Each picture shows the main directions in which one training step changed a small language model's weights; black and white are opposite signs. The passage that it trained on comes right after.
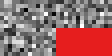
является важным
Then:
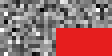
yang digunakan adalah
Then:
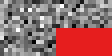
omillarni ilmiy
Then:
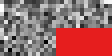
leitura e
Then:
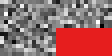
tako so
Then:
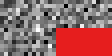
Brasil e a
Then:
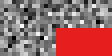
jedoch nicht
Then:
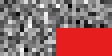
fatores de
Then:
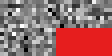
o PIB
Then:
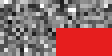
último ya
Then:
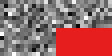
oshishi bilan
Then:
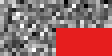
alguns podem
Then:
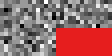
también se
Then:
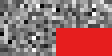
humanos ya no
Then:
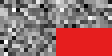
se utilizó para
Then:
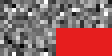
internacional, bem
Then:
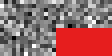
бу асари
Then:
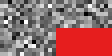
mismo sentido,
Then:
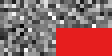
pretal de
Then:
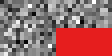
a geração de
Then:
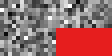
pesar de una
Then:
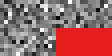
yang dilakukan
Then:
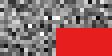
dever do
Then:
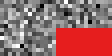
qizi, iqtisodiyot
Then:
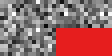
va aks
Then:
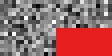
os gráficos
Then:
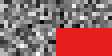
și un grup de
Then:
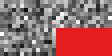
politique de
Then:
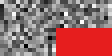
talab qiladigan
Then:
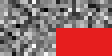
Бу эса
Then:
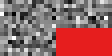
OF THE
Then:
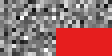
recurso de
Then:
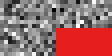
va tabiiy
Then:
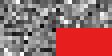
Tipik bir
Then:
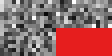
Estimation of
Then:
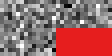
aspects of the
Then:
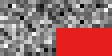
desenvolvida no
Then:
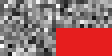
a lei da
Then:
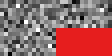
significativa para a
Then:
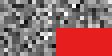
yang terjadi
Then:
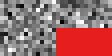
of niet
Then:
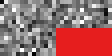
de igual
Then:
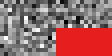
pesquisa, cerca
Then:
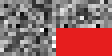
– Minister
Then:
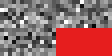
of national
